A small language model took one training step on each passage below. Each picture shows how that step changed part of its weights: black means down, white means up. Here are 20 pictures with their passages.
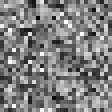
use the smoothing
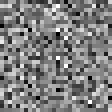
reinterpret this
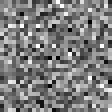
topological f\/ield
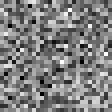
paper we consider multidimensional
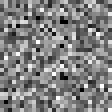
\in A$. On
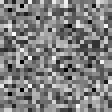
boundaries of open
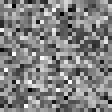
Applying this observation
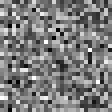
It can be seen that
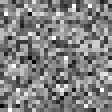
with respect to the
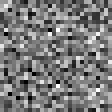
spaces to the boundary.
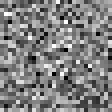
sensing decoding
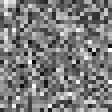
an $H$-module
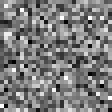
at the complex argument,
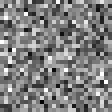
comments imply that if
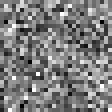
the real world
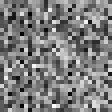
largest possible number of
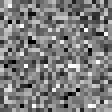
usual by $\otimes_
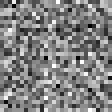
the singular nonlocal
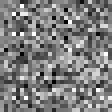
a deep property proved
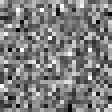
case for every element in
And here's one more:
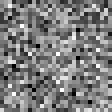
induction on the length
